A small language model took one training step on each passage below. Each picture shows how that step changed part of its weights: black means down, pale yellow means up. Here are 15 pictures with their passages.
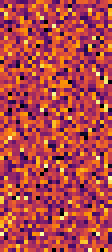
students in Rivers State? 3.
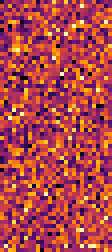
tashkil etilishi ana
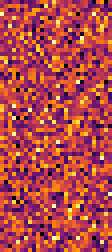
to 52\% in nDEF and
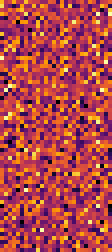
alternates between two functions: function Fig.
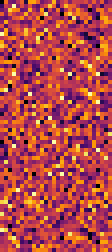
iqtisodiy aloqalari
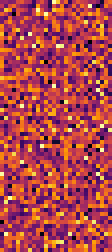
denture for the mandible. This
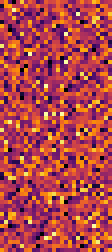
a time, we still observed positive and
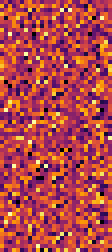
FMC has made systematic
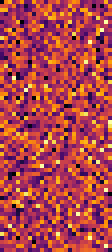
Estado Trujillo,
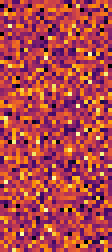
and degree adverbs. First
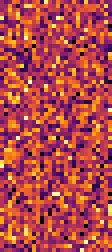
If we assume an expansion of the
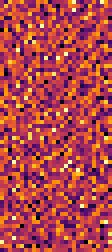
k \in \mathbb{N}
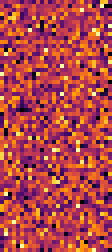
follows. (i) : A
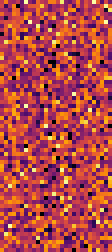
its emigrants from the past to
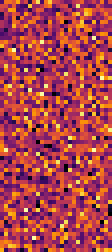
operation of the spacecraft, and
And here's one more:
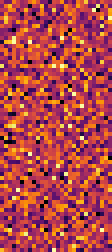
condições da ação não tratam de
